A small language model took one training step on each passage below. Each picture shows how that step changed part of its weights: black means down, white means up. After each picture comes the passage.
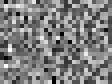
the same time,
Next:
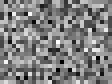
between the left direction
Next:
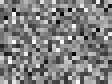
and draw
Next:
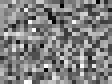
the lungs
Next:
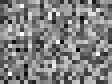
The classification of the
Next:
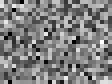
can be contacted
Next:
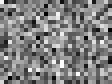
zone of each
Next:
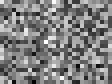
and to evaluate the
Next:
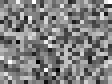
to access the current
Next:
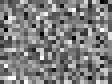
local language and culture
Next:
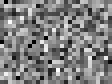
them with the resources
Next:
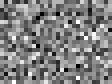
study evaluated the prediction
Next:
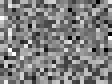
he tries to
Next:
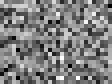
in the process of
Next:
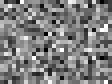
regular physical activity did
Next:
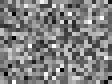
have a high level
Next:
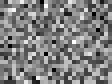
Virtual technology
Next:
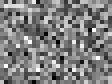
the components of equal
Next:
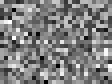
could better assess
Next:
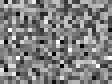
the applicable data
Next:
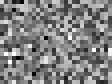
should be extended
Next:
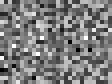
domain image.
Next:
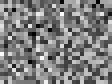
+ \cdots
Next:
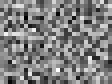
the leader of
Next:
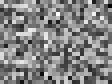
in the second
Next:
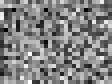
It is also good
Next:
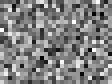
captured from
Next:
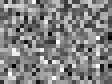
the health institutions,
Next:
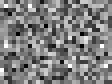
as channel
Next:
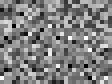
were used as
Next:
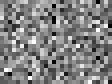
MN Read
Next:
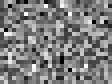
its temperature lessens
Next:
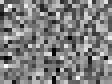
towards the same
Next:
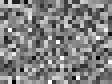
two further models were
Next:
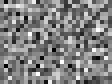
the same way as
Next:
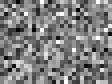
only weeks
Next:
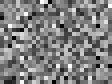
may be limitations
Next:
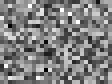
edge for the
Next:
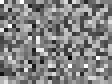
December recorded
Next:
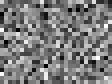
similarities with the
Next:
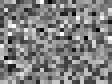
soul against the
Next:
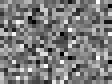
quick hand
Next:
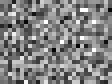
a Root
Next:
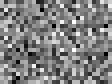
current of carbon
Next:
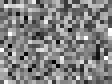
the relevant problems can
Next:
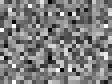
presents a noise
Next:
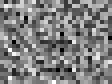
the past years?
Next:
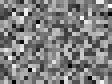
was higher than
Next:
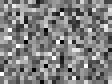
a surface with
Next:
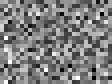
return of
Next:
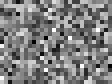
to work with
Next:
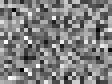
interfaces) can
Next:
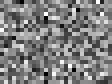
is suggested to
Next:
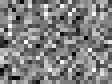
established high-level
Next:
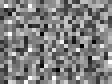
as the economic
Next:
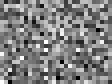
this work and
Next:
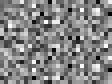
are clustered
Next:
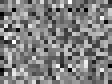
crystals on
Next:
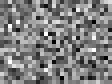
software engineering to
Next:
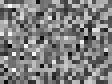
that understanding of
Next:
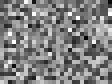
medium row temperature
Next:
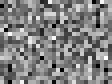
their limiting
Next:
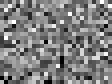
normal plants in their
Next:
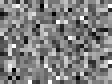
learning. These academic
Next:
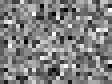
policy, education and
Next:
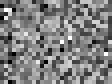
in Rio de
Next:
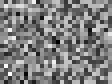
the selection of
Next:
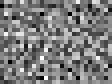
the editor
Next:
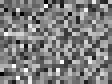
the weighted correlation
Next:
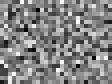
combination above.
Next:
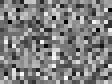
and heavy
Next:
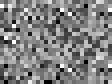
crises in
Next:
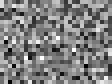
are still members of
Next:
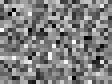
only requires including the
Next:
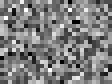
of freedom
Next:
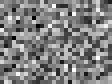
is more, when
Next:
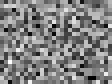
First, the
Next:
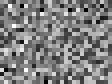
was conducted among selected
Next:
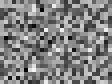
of innovation is its
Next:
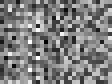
Moreover, Figure 3
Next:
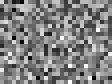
should have at least
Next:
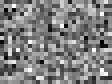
background has been
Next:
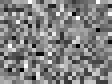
μ A,
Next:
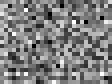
occurs when energy
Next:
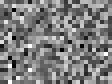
has been recognised
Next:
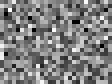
transfusion in
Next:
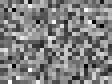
also has been
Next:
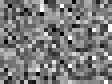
broader interaction of
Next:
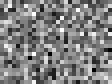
levels: developing tools
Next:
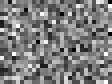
positive attitudes
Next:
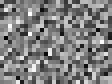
been organized as
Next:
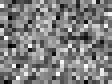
submitted version
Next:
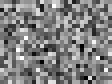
of Identity
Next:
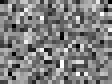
films must have
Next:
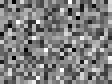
Document version
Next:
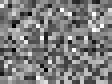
oxalate do
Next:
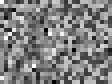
is available by
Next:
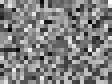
screening R
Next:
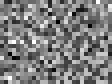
resources (with
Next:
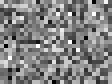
in the frequency and
